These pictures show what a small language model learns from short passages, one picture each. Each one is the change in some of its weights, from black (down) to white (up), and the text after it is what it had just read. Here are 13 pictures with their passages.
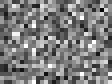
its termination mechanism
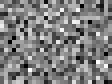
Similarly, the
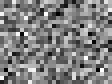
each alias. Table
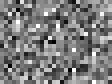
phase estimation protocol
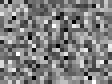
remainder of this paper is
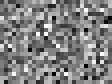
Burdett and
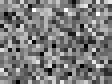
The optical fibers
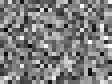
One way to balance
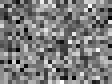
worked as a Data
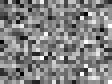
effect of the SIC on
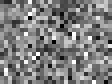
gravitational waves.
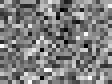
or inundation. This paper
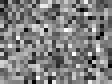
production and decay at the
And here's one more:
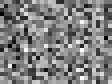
physical model included in our work
